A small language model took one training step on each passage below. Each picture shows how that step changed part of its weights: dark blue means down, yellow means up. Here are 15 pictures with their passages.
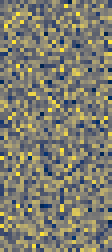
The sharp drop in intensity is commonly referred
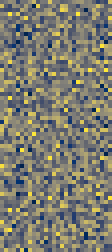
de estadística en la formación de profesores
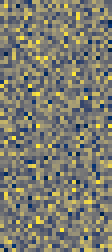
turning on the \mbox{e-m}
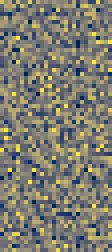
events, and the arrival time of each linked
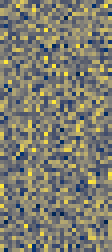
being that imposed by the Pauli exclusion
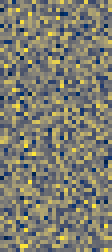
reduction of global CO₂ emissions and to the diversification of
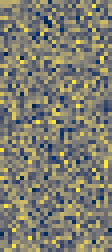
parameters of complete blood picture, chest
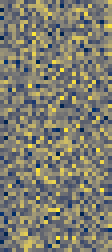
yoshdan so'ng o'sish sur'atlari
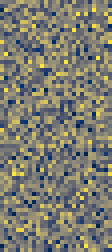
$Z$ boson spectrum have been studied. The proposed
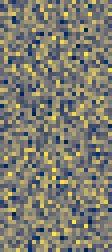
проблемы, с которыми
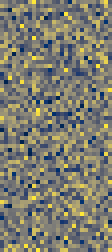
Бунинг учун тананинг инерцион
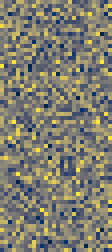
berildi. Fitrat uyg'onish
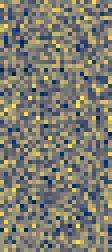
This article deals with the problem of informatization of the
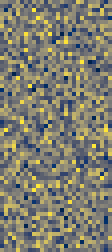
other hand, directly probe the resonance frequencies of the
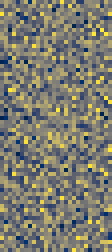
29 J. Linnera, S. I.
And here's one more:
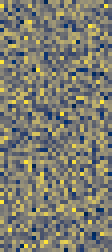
videolaparoscopia permitem que
